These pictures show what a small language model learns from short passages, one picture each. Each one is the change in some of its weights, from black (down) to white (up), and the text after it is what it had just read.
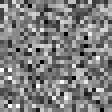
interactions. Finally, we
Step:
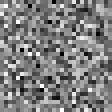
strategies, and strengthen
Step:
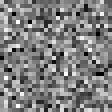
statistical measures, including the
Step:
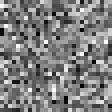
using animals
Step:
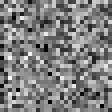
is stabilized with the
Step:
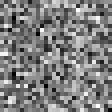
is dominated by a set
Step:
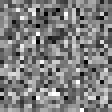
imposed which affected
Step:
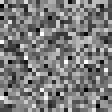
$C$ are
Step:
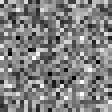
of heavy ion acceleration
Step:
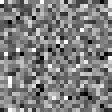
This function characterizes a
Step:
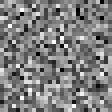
zest, variety,
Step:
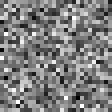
average for the entire
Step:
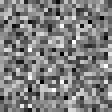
the challenges, I ask
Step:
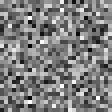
a path we used the
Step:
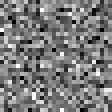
of reacting species.
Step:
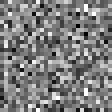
variables that are open again
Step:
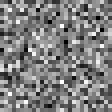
nodes, is an important
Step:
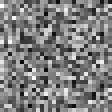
standard arithmetic.
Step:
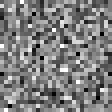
k) \lambda A
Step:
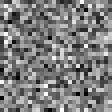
strongly suggests that continuing
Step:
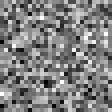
a freely
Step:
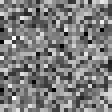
in the solar interior
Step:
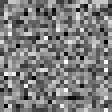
that $v$ is
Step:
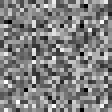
following lemma is a special
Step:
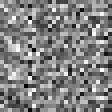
newsletters and
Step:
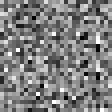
we have to show that
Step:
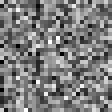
and emissions can be
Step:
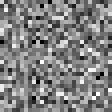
Laursen &
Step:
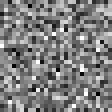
motionless horizontal plate placed
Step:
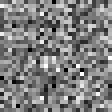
its dominant market share.
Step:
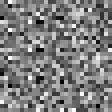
System A baseband
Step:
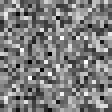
to reduce power consumption across
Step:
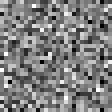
expected. To be close
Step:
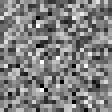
seeds, and identical
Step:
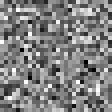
work, which was
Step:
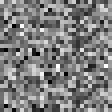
the motion of the dominant
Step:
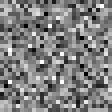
turcica. As
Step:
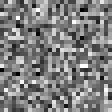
should regularly be a
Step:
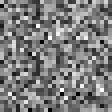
and makes use of this
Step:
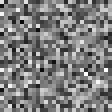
of Computer,
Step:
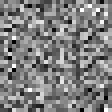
been calculated in ref.
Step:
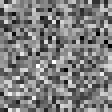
significant medical history
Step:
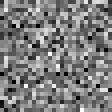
The points at $\Gamma
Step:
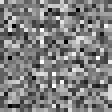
the map $\theta
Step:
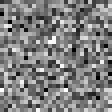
deduce that $H$
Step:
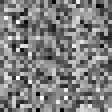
Management, University of
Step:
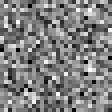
description of a sample of
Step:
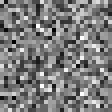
and have been used to
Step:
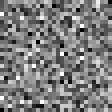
C. Fernow
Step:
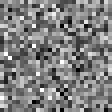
Defined Networking
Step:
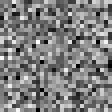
on the dynamic deflection
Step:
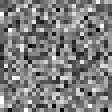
X-ray burst
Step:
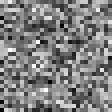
Emotional changes.
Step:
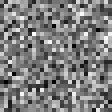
node embeddings encoded
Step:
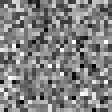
will also be important to
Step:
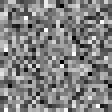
As a first comment
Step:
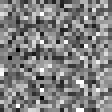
international public PA
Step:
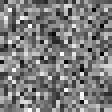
Research, Architecture,
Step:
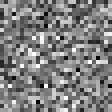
larger than $\ell$.
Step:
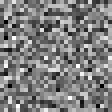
the original problem as a
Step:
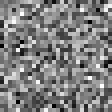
We also found a
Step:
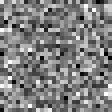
the expectation occurring in
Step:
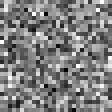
The additive infinite
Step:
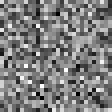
and management of the work
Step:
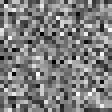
score of more than
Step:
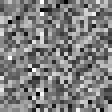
\int p_{\mu
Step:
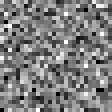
where the control input
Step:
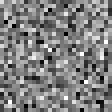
the refined extensibility
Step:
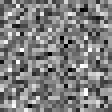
which has now become a
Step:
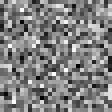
one of the crucial elements
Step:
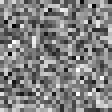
the sign of the
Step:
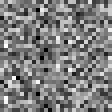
by generalized oscillatory integrals
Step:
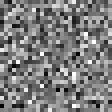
which is positive with a
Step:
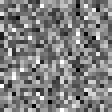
there are also too many
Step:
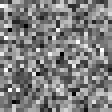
– sourdough with
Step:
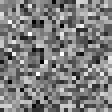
Tech. Rep.
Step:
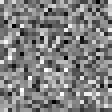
the bulk to boundary
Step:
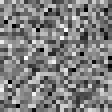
the local slopes,
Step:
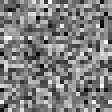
congruent to
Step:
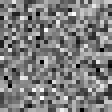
on these traits
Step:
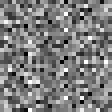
bin Hassan,
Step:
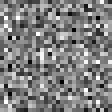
system $(B,
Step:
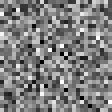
Barley yield and
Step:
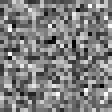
respondents said that the
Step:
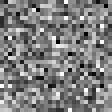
AdoR levels than
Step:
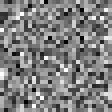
the vanadyl oxygen
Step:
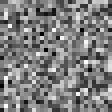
that the runtimes of
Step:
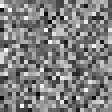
natural assets,
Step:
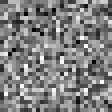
that, from β
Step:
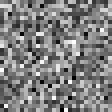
international schools where participants took
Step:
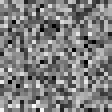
conditions. Here, our
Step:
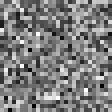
to three principal components that
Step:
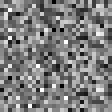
yet their kinetic mechanisms remain
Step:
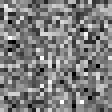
assumptions were used. More
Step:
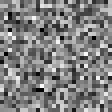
established a powerful projection
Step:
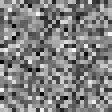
biggest challenges, such
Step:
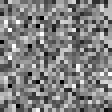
triplet pairing correlations
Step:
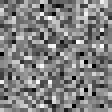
west coast of
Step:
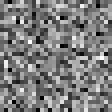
24/7 systems to
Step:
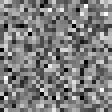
disk before the dust
